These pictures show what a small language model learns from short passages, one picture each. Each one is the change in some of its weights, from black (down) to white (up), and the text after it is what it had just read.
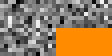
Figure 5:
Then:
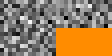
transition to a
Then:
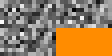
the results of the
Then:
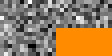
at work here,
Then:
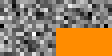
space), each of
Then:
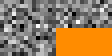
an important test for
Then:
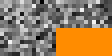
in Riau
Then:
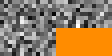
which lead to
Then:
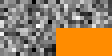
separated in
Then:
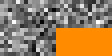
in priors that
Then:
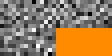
strategy on
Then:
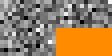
An eigenstate
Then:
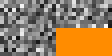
of the proposed
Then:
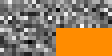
raising and
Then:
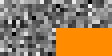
was chosen
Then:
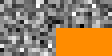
Comme Des
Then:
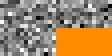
decomposition in
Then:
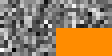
experiment is one of
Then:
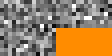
for solid
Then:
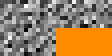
so kommt
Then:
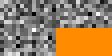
on the assumption
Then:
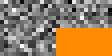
to a location
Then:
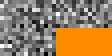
we assume that
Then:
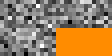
acerca da
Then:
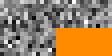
was supported by
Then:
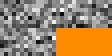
agli autori
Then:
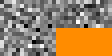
algorithm [9].
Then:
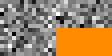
grey curve
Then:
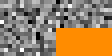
very large number of
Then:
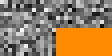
reach of the
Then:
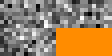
pest control.
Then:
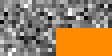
a broad range
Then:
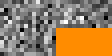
with the IT
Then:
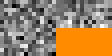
first started to
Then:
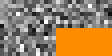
this field. A
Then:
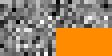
positives et
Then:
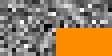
PL relations for
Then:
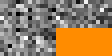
Also, this
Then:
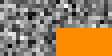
Turing machine
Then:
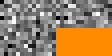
hidden or
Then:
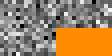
former case,
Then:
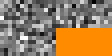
In this regard,
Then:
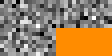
now argue
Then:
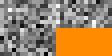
most of signs
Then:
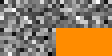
to yield an
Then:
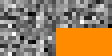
high requirements
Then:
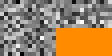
\alpha \beta
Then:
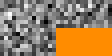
the IST.
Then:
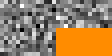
can estimate the
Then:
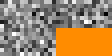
bilan osongina
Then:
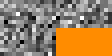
application in the
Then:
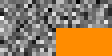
this study, we
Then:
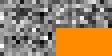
would go)
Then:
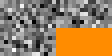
are obtained, the
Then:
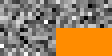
just inside
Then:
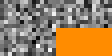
loaded via
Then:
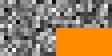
the same total power
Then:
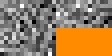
are described in the
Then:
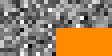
or drops
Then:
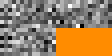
aiming the increase
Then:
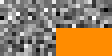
strategies can
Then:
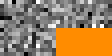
majority of research
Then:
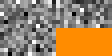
The two-dimensional
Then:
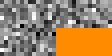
one wishes
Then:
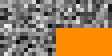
the free statistics
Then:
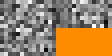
positivada no
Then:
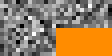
the ISO
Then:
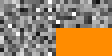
new implementation proposed
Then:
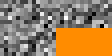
lack of
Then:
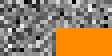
bands $\pm
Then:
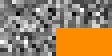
The latter was
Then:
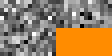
che, a
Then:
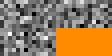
effect on their
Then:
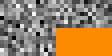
that pump
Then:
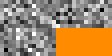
refleja que
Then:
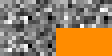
with no more than
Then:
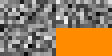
the research was determined
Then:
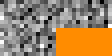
then computed by
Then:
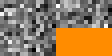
therefore also in
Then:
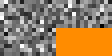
to such methods as
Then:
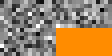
% осіб
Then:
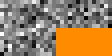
highlight a few critical
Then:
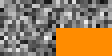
from the paper by
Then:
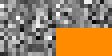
If the research will
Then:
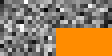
from cellular
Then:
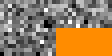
be given up when
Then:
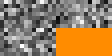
to be a factor
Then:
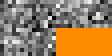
will enable
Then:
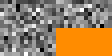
G$, such that
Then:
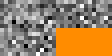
no hubo
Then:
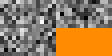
of so many
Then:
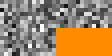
and dark energy
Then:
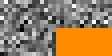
structure, the present
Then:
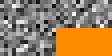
for effective climate
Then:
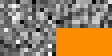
presented deep
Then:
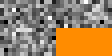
cuando termine
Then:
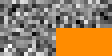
has been proposed.
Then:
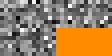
– review &
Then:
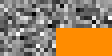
environment to understand the
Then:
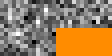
subjected to
